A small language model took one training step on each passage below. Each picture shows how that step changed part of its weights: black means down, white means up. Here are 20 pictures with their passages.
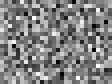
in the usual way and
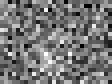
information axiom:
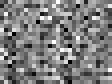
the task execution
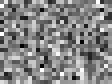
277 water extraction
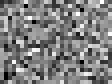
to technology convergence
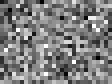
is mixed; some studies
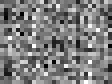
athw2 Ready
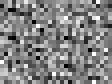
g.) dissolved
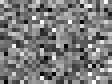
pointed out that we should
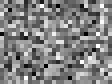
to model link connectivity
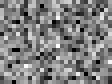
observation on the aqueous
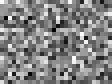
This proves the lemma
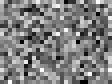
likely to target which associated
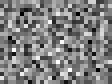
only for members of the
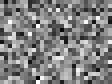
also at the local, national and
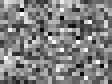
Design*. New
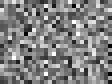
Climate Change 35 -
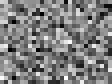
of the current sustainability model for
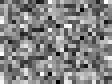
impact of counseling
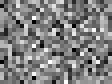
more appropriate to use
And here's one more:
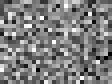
George, K.,
